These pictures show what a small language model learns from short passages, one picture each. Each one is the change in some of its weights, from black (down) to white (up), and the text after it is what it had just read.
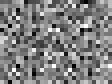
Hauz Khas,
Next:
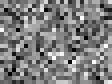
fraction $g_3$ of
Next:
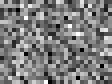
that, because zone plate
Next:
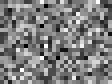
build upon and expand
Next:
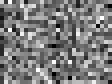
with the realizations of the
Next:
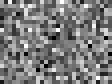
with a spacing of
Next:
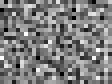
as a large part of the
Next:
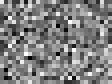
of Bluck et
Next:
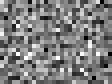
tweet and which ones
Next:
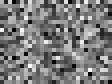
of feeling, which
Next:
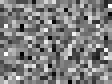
channels. Communication
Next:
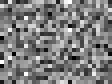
performed on the truncated
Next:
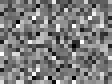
\right\rangle} $ which
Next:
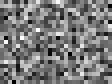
of stochasticity on the
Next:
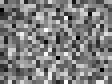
the effective repulsive potential on
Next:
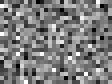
around the Oluyole
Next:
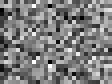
for the physical interpretation of
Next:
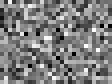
with an increase in $m$).
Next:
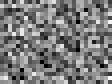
way to create such a positive
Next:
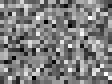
toroidal field has no
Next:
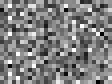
and planned experiments avoid the
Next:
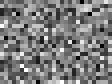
data include the following parameters: -
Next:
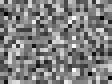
relative astrometry can
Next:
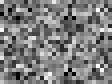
$\Sigma$ $\propto$
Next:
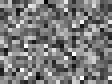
and used easily. The
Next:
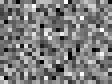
shifted to higher frequencies
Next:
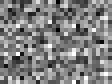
evaluation & continuous improvement.
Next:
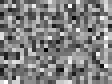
instantly after MI,
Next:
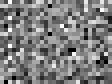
for applications where such characteristics are less
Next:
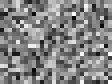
Legal Online Research
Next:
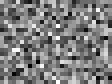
equation with $+$ replaced
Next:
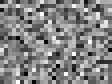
on sustainability making sustainability a
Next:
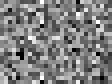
regressions showed that school
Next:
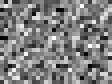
asymmetry as a mediating
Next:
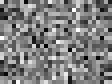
the peculiar
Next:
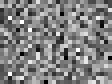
for TiO₂. This
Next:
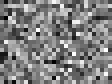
favored} small clusters of
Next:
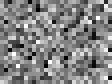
University Institute of Lisbon
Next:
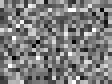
and in Arab countries
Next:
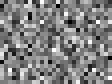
gaps are not the same as
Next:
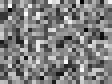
2. List of included
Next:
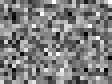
equation, does. $$\log
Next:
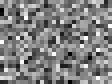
is that jordanian
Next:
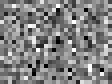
problems stand to benefit from quantum
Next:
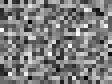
of an organization related to
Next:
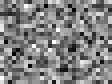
proportions is a bit
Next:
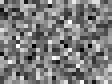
the two compactifications the
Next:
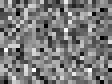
and thus was at least 20
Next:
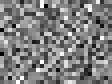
spectra obtained in April and
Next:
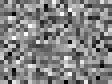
has been found, we can
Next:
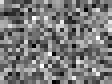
constant $f$ of the
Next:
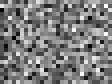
on the responsible use of
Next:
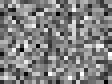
Duration of Study:
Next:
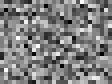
equivalent scalar-tensor
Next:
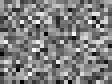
participants. Our research on
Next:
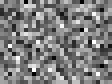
the present work also shows how
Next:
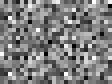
of mismatch is enough
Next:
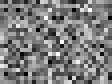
circum-stellar disk.
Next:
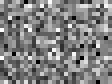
In order to perform the construction of
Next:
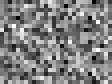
order parameter, the spatial extent
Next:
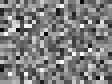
percent and improved scaling compared to the
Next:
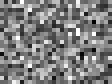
social work activities, which offer
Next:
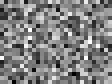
the market and the differences between
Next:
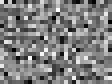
gradients of central galaxies to those
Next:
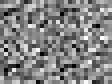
insight other people's characteristics and
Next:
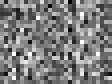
given by the following family of
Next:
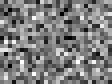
some echoes that approach zero
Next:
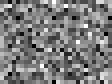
wave length $\lambda$ and
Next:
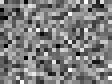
the result of several other authors.
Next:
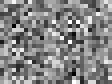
Normal Vehicle
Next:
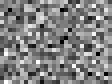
authorities looking to implement
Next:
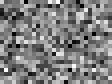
the $s$ process is
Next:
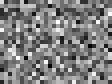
the tax authority because the
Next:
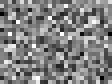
sight, appear to be
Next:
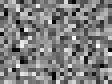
or strengths. Culture can
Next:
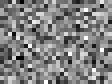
interactions. Our preliminary
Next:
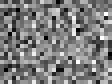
similar results to those shown in
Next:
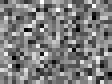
confirmed by Bjerrum
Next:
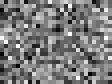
the strongly interacting
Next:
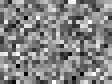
Ataman C, Bock
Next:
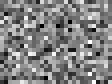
institution's official
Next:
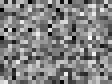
Action, for long-term
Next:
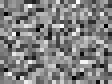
Hospital, Department of
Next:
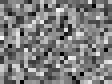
attending Dawakin
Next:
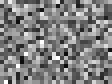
Antimicrobials are
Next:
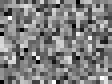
grains will be active
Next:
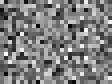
the signal to noise ratio of the
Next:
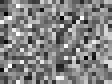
cells in CA are usually
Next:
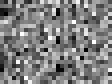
us to formulate the key
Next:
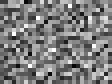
utilize the publicly available
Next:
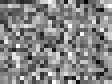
interference contribution at LO
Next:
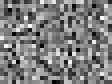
look slightly different as
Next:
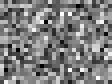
subtle auscultation
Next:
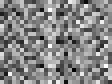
O L - I V I s
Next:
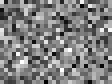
the underlying tensor field
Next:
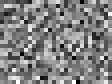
output tables are observed.
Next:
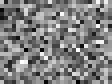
the underlying NR simulations.
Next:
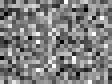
new opportunity to guess
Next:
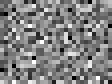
Raw data is not transferred
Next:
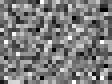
string perturbation theory, which can
